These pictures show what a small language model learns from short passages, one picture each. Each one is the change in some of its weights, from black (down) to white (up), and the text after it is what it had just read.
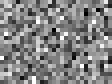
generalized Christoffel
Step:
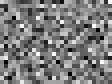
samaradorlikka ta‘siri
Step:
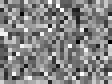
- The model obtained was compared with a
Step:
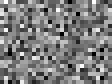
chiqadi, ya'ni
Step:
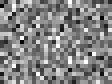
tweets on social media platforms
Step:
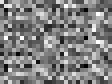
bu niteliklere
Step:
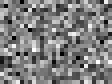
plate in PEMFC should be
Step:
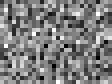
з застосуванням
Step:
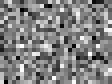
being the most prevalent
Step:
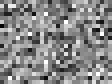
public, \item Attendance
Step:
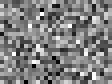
to seek correlation between tunnel design
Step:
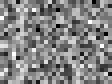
Introduction Success,
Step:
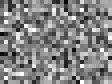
Georgi Stephanov and
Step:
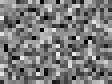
bo'lib ishlanishi
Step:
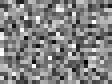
panels. To assess the test result
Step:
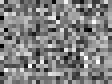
less realistic and should be
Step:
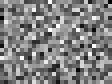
the semi-inclusive deep
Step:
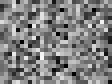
multiplicities in pp interactions at
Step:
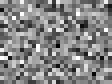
under the jurisdiction of the
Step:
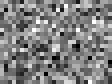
role of trust management in
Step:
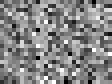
dimensionless amplitude of external noise,
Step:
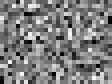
improvement, silty sand,
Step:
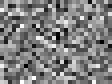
in YMnO$_3$
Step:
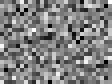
devices like gloves headsets
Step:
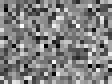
phases of traffic lights depending on traffic
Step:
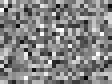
fabrication of 3D printing
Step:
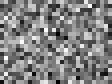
iniciada en la institución
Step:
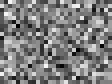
o conceito de governo
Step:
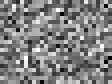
global discrete spaces for the velocity
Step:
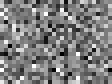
Ti ya que este permite
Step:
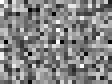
excepție, adică
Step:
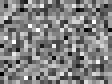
generation process will be repeated from the
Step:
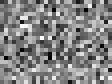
la de otros alumnos
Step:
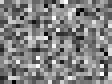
recorded and can be accessed,
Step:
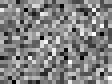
depends significantly on several operational variables
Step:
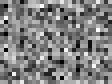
means was used to answer
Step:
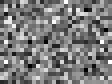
Writing eq.
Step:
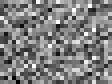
predvsem zaradi
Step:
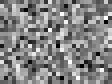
A mean transmission spectrum taken from the full
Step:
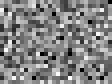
career growth and development, and
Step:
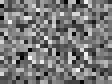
of learning and literary writing should
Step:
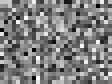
scope. References: -
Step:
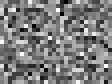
va ijodiy yondashuvlar bilan
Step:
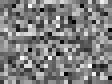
educational models (Hirsch,
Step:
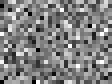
using credit card. For details
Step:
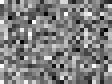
infrared. You wouldn't
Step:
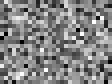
measured according to the Chinese standard
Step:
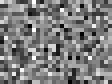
inclusivo no bioma
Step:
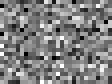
psychology and psychotherapy). This
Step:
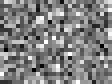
a detector to many such particles may
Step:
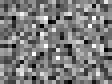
by the beam rigidity equation
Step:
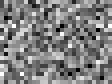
syndrome [7].
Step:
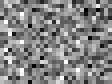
rivojlantirish va ommaviyligini oshirish
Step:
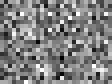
scores can be calculated by the
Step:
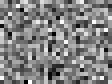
model for calculation. The problems of velocity
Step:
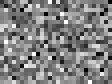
and J. Chen, "The
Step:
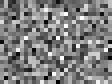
which case, as argued above,
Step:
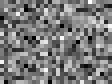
amount of saliva produced depends on
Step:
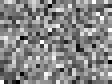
different frequency ranges. Short time
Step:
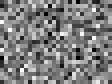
AI tools as part of their job
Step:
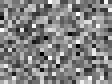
the heavy stop mass, because
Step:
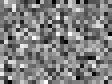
Sekretärin bei der
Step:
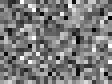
Doira, ichiga (.)
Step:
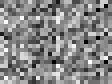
testing new functionalities. In contrast,
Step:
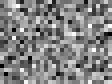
area or the number of photons
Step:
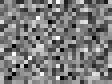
world thanks to translations into
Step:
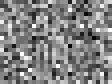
quantities in the physics of stellar binaries
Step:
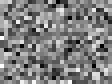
$\Sigma_{\mathrm{L}}$ to
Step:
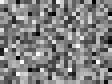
axonal varicosities from
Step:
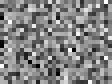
and the only apparent pattern across all
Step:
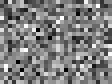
might eventually disrupts the existing
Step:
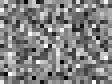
человеком, что
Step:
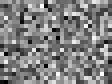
is called Fuzzy set in X
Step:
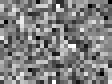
$i^{th}$ position of any
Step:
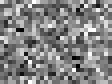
Institutet (KI)
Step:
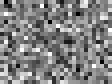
Patients and methods This was a
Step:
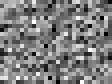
new coronavirus disease:
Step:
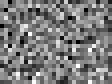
(gorizontal va vertikal
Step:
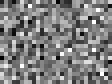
групах: 1.3
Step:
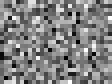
contexts. It is to assess the
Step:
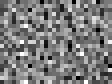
qobiliyati qancha
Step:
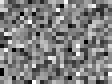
handle the locations of the black
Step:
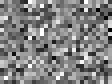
strategies should be better aligned with communication
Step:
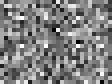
petroleum source
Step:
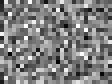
nazokatli asarlari bilan
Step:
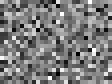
Blonska and Lasota
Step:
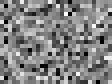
view, the Wigner function
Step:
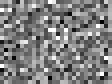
questions, the system calculates the
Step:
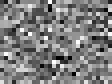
institutions, 111 school governments
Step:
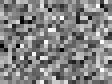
is the position of the unit-cell
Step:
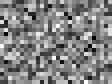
have a non-singular domain
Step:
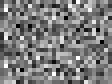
Delhi: Rawat.
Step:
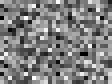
of disease: infectious
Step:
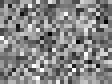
techniques” [11] (Figure
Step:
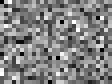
values, having a far-reaching
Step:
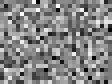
constant weight and weighed as
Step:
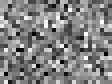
$\gamma^{\alpha}$, are related as
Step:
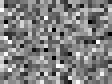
fluxes and source terms, then perform
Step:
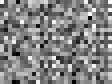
Methods: Data from 312 patients
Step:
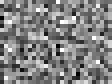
and renewal of educational programmes is
